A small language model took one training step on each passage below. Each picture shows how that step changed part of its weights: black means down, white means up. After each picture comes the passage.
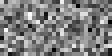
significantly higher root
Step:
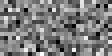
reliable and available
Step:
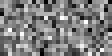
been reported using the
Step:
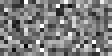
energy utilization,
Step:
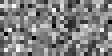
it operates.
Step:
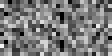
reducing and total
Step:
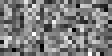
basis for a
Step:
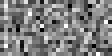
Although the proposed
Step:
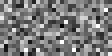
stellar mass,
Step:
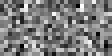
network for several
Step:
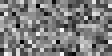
neglected in the
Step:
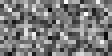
number of independent model
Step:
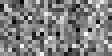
dance moves
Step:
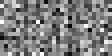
with the intended
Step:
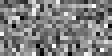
with campus
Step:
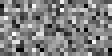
sampling. The
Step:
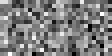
this case, the
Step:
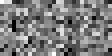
addition, it is
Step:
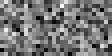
be limited, even
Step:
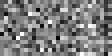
of extracting a
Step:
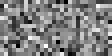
education in
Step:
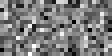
state that, the
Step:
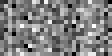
A Case of
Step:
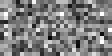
recent past,
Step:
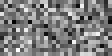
appearance of
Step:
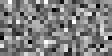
only clusters with
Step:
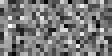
such as forming the
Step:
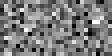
for many future
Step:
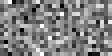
study area, the
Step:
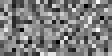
the condition is that
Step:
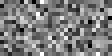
descriptors are
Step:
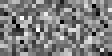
explore functional
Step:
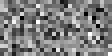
the alleviation
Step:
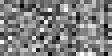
of agriculture
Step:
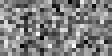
facility but there
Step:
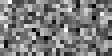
not clearly
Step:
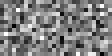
that collect student
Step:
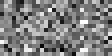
has been considered in
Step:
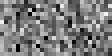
least likely
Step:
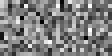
path integral.
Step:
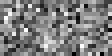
for the observed parts
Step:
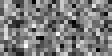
developed during the initial
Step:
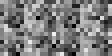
considered in this work.
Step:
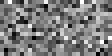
scatter into other
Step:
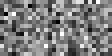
available via the
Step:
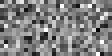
measure for CRC
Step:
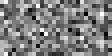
sexual behaviour
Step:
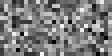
the advantage over
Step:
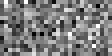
and the unique
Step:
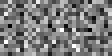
used to provide information on
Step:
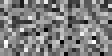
the spatial problem
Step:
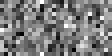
matrix $D$ to
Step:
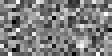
poles in the
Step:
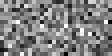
The region in green
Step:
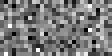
Mechanical properties of
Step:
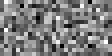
highly complex.
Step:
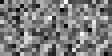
come mainly from
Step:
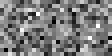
also depicted in
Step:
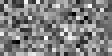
open source
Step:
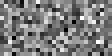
data for variant
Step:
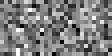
marker of
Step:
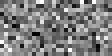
scheme in section
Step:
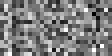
the wall (48
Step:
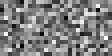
that deals with
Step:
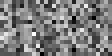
the fitted power
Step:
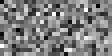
some statements
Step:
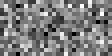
temperature) at the
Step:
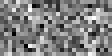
Merad et
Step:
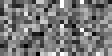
on the analysis and
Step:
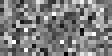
to a pair of
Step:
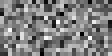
been reported by
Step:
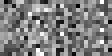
over two thirds
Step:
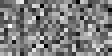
found binding
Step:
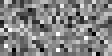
institution. The
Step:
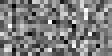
The points with
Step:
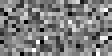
background and 6
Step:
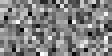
conduction is therefore
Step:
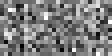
detector and no
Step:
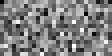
valence and conduction
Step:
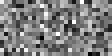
sample, which is then
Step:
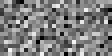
is also composed of
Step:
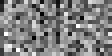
in FIg.
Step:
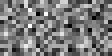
calculate the above
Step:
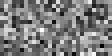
the definition of
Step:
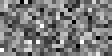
photons indicated by
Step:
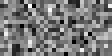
exhibits the
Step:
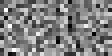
with adequate
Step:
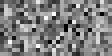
to students for
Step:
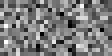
being paid to
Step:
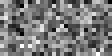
models, such as
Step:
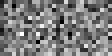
IGM and
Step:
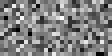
any patient,
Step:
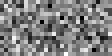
relation links
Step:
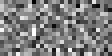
redistribution and
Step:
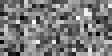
and instrumental
